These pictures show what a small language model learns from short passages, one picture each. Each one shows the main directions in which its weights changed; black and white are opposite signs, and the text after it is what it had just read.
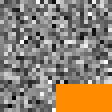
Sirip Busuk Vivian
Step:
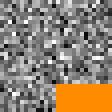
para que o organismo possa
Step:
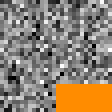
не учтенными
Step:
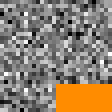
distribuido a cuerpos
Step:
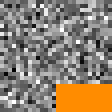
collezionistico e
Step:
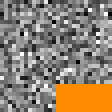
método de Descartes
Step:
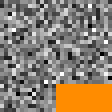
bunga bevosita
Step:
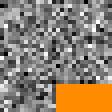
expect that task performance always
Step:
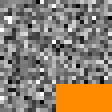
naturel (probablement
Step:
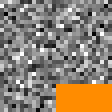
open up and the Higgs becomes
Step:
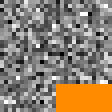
com instituições interessadas em
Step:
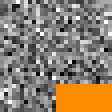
introducing a finite value of
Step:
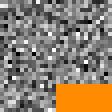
and position are updated in
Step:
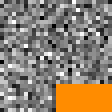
kondensatorlarida vakuum
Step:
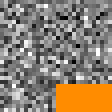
a somewhat different angular
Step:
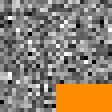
la vida humana, el
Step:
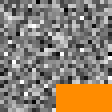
Ibragimov, X.
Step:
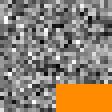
olan bir ülke olarak
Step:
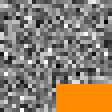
known to produce just periodic
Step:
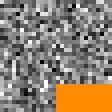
Ota romaniga quyidagi
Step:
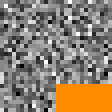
temperatures for $J/\psi$ and
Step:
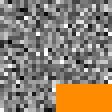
and the Gaussian GLRT
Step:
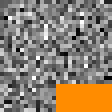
– iqtisodiyot fanlari doktori,
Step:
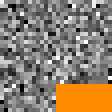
not change up to a delay of
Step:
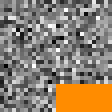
daun tanaman kentang
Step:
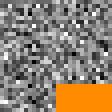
etá e' tatajú...
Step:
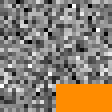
platformada qayd etish
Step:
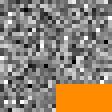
and A.~Aghdam.
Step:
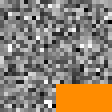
for N = 3 TF binding
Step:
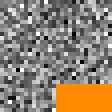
o certo desconhecimento
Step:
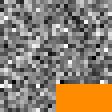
(I) tizimi
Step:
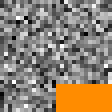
of the central engine that drives
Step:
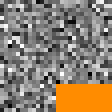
the messengers fit into ${\bf
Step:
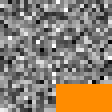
represent all the quantum fluctuations of the
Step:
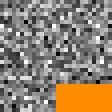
livre é criada e
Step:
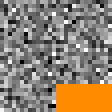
Location of critical flaws
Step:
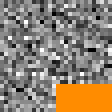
Bu kurash tarix
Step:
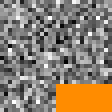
3D counterparts.
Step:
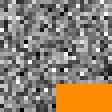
further tuning of the resulting onsite
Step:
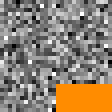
for further processing. File
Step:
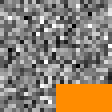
has a certain class of symmetric
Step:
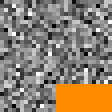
in cerebrospinal fluid
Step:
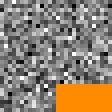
avvalgidek himoya
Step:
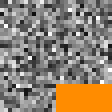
predict the dynamics of many other
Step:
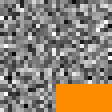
\texttt{UFO} model
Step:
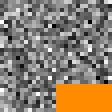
inference from this fact, the
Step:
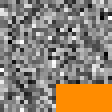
the frequency of class $m$ should
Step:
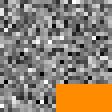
temperature at the base of the convective
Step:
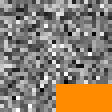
and the nuclear models are varied.
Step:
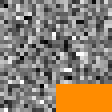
only by the higher-order harmonics
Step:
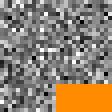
зміна кольору
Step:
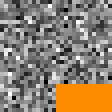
to compare GA and RL
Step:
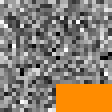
на ефективність
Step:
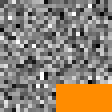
from the Utah FORGE
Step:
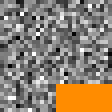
tarjima jarayonida
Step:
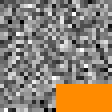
shaxsiga aloqador va
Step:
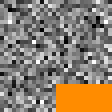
turmush masalalari ham
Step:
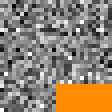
homens de procurar
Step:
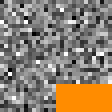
To date, accelerator control systems
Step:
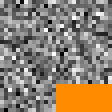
of entanglement of purification
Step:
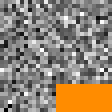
relaxing tradeoffs between
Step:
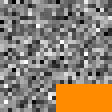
vida y cuáles no?
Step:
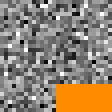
ensemble entry uses an
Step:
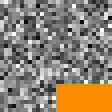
museus e centros de
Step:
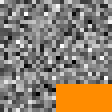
few limitations in our study.
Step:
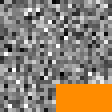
ular esa bu yerga
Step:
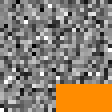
boshqalarning asarlariga
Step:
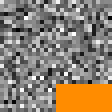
and M.~Chen, ``A
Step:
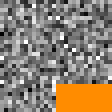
the learning process described hereafter is
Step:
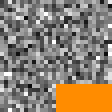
of the switching speed of
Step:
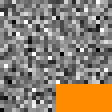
відчувається й
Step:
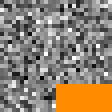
formed in this reaction, is
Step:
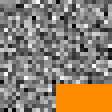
korpusdagi turli
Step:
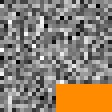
ou não, de outros tumores
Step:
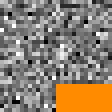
solve \begin{equation}
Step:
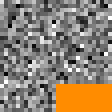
\\ \rho E \end{matrix}
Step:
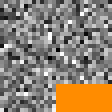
absolute yields of the scattering rate
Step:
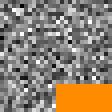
dynamics and unfortunately, it
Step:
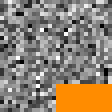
considered detectors are on the edge of
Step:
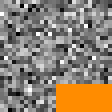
$\Omega =0$ requires a
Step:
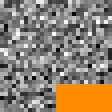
створення Вищого
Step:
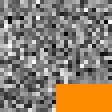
a four-level system (a clear
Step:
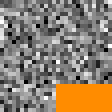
B., Júnior, P.
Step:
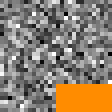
a collection of {\em sorted
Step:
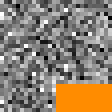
textura de las rocas el
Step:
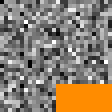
this expression does not depend on the parameters of
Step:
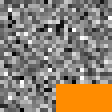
a angústia aguça
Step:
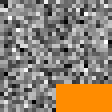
is dominated by the pre-MS
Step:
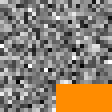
skulle fokusere
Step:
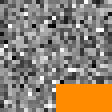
М. Димитров
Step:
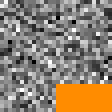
We note that $V_{|0
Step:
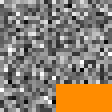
va boshqalar. Shu
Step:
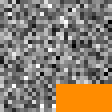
xavf-xatar va
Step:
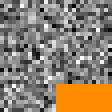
(cluster-3) which is
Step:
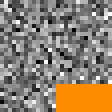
model are $[J]=M
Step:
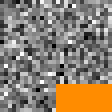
оширади. Шу
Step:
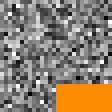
we identified numerous molecular emission
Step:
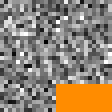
aspectos relacionam-se
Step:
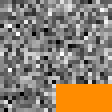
11). The dominant photocurrent
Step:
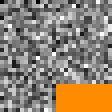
(dimpled) patterns
